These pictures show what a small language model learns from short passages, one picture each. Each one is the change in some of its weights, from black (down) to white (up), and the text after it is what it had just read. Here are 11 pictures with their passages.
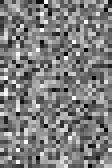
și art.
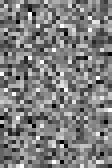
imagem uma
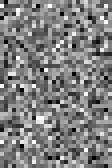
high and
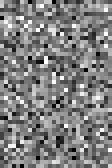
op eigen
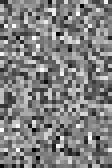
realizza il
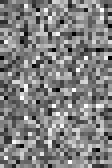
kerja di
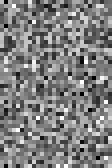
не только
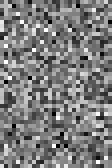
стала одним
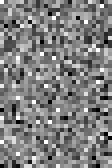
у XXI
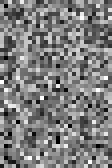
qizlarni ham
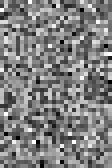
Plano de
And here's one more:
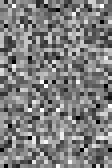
із ГК
